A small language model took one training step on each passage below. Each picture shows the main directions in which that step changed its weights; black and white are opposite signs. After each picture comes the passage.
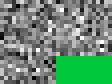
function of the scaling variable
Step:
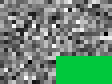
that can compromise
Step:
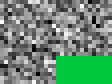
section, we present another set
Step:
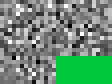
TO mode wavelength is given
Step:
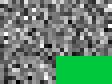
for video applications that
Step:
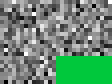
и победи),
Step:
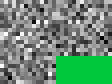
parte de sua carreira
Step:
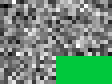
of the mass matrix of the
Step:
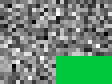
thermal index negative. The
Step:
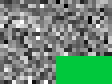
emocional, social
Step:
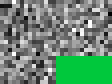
of 5% is considered,
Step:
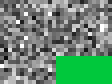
in $Y$ from a
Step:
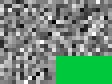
average uncertainty is roughly
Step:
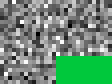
mavjud bo'lib,
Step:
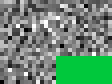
Study} This study
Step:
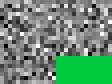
The software used in this work
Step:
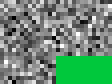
comprises a total of
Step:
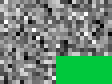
found by the studies in the
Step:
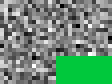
relative to the average magnitude of
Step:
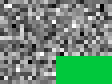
symmetry. Thus, we start
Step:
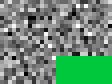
symmetry i.e., orbital
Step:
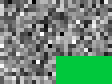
innovatsion rivojlanish
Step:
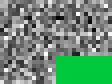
debate, pues es
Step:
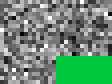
fizeram mais
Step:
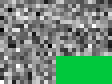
(Bélangier et
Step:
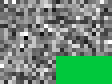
were performed for the smooth
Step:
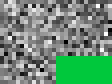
high. As a result,
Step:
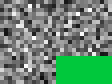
low $k$ it increases
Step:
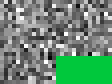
Essendo in una
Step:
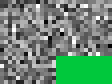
| Uncertainties due
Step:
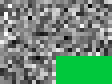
conference author name
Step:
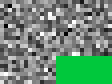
image. The R band image
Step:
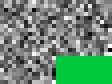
aşamaya işaret
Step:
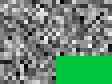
exploits the execution time
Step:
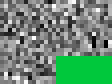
and sophisticated
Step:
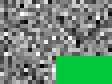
Nomor 5 Tahun
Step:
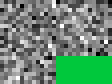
galaxies (M$_* >
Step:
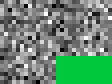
the corona by the central
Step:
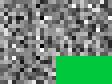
Facilita o
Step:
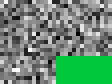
the observed DR consumptions
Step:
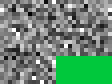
with increasing $s >
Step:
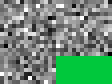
Cuadro 2.
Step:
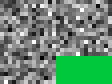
in a different electronic
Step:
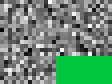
action of gravity since experimentally
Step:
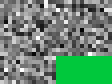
reasonable ease, in
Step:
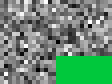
Logorama, a
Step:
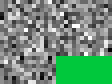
lens' mass is estimated to
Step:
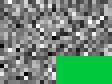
va hunarmandlar
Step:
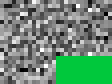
the echelle
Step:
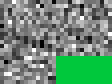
of oxygen functional groups
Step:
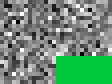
Hilbert space of
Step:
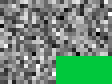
impact of different cache
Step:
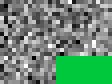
needed to obtain an estimate of
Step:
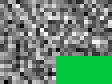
medium and the input modulated
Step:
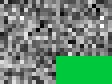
bind together to the
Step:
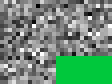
problems. In particular, among
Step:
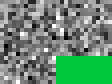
templates by considering
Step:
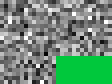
for the type IIa
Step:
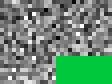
что наиболее
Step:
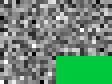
asosida tashkil etish zarurligini
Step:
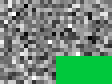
at least a certain distance,
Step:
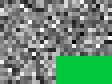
argárica. En
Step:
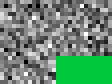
through the straight lines we
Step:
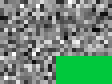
canviar, i
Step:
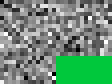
the road segments.
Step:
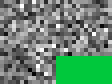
indicate polarisor and
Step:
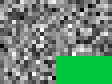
bouwen in
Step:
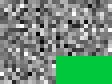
solved: two Hall
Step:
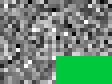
Small $r$
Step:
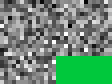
it is easy to see
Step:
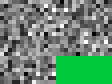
edge-weighted aggregations
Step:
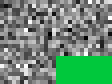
the CMB for the
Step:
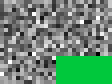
не были ни
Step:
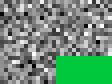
Шулардан энг
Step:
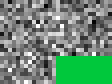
связанной с
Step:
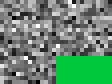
with delay constraints. Chen
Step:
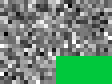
pedagogik mahorat va
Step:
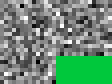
Fechterin zu
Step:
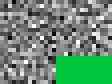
1\,Myr (see
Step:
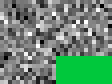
fundierte Analyse
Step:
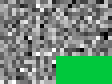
Floquet method combined
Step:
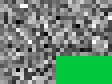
wind and the accelerated
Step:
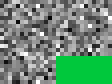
per unit volume per unit time
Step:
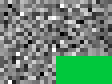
pembelajaran tanpa
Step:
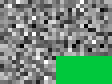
channel is given by the set
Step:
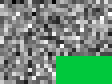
Загл. с
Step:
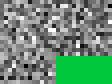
For example, for dimensions higher
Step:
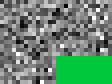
period are discussed: internal
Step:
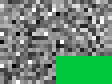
каждый из
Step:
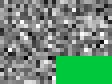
(SML) in momentum
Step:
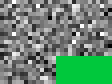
Fe atoms per unit cell
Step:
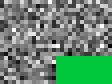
are with Institut
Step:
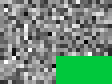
our experiment is not a
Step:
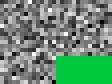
Slice Plane}
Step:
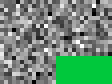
of joining tables
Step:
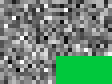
further dilute that mixture
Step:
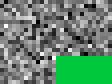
ноосфера /
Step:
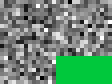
consists of derivative-free global
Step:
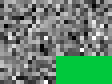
године, на
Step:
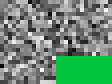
and it is $U$
